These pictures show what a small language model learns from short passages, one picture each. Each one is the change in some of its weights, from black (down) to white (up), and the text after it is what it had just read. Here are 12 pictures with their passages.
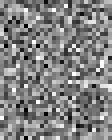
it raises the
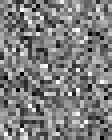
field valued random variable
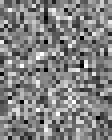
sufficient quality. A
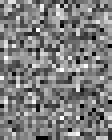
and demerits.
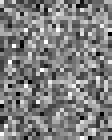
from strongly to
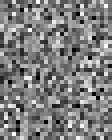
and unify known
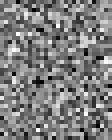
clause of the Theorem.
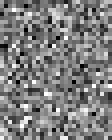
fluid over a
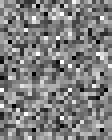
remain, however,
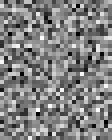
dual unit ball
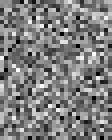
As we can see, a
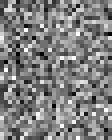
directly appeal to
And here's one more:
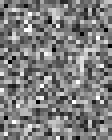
flows is the
